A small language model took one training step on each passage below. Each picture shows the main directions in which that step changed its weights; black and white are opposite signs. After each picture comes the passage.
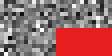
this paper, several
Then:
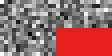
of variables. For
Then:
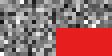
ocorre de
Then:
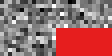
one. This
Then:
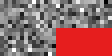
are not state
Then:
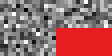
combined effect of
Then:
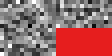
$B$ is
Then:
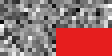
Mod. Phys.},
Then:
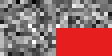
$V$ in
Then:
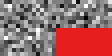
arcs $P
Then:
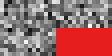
- data obtained by
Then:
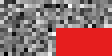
the main result of
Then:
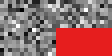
line which forms the
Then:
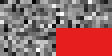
bounded subset of
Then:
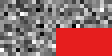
formação tem,
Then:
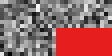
gas-like state
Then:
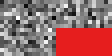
Тому для
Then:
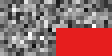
reliable operation
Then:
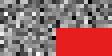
$\beta$ have
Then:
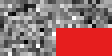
mundo vive
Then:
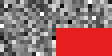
for all $i
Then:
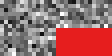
potential. For
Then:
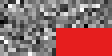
freedom becomes
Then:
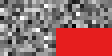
| Setup
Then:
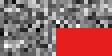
graphs, some
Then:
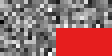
in iterational
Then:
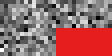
was static because
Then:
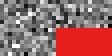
la calidad
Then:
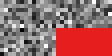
interaction as a possible
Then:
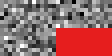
occasion. For
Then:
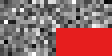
depending on \(
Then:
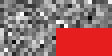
a first readout
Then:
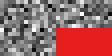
with that predicted by
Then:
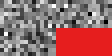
shows that, when
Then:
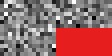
to obtain the
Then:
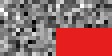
c'est un
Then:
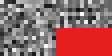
the chosen parameter
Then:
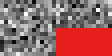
components in our
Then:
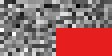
the behavior of
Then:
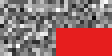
muammolarni hal qilish
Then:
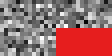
region. The
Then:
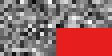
also $d$
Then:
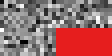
definition, the
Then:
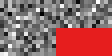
wir das nicht
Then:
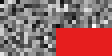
of the article is
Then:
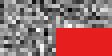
before, let
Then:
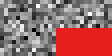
effect of errors in
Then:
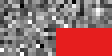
We have \[
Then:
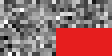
first three results
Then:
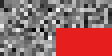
dat Titel
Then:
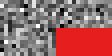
factored in two
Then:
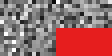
Since the case of
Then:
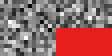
domain wall.
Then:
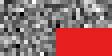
this topology and
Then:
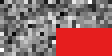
il modello
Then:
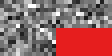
leram uma
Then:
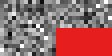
va Ibn
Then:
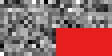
framework we are
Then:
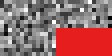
*Cidades da
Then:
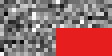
time of this
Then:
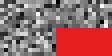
the proof of Theorem
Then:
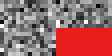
A$ and
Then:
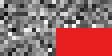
show that the flux
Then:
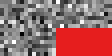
Gaussian fitting of the
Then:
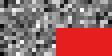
is quite an important
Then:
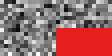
the present work.
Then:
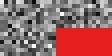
den Use
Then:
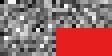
set the number of
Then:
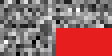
hisobga olish
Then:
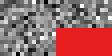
we have studied a
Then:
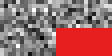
comparing and
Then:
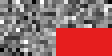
\\ \hline
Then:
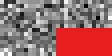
the SPC
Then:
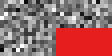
demand than any
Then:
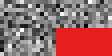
into account in the
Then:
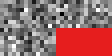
operators $\delta
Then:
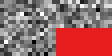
a methodology,
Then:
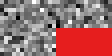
Models and
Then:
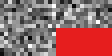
larger degrees of
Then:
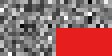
qilish va boshqarish
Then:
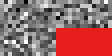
calibration uncertainty.}
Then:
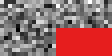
the equation $
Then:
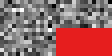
clearly evident when
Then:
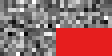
state dynamics is the
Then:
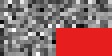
over $\Q$
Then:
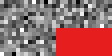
we cannot get a
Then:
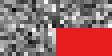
yields a significant
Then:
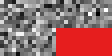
the Algebraic
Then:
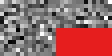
acerca da
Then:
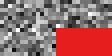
the $S$
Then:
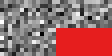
M$, si la
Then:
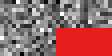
called the {\it
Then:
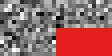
{The same as
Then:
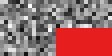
changement à
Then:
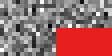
так и *in
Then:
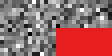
are shown to be
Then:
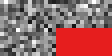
instance soon after
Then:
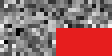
suggested in this
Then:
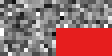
the following condition.
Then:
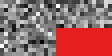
normalized so that
